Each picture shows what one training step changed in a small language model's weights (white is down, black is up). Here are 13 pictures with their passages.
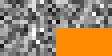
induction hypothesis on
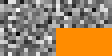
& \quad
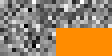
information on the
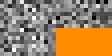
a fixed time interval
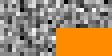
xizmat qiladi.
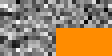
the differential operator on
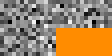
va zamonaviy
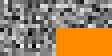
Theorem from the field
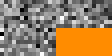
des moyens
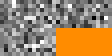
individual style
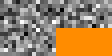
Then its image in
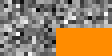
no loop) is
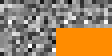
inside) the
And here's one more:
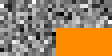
This paper is
